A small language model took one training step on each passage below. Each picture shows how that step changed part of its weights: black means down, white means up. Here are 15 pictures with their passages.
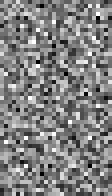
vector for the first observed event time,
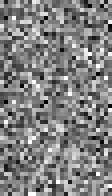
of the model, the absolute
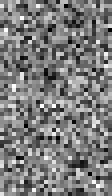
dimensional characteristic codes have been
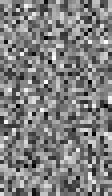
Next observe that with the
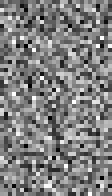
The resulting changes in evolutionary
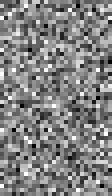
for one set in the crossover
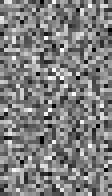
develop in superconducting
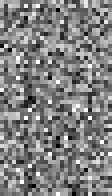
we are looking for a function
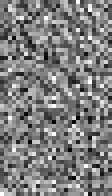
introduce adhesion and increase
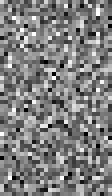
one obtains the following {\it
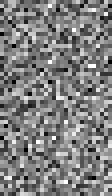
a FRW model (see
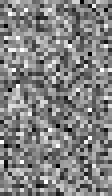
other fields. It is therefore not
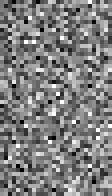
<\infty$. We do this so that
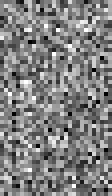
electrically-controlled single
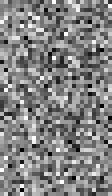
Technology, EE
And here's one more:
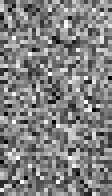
and if it exists we do not know
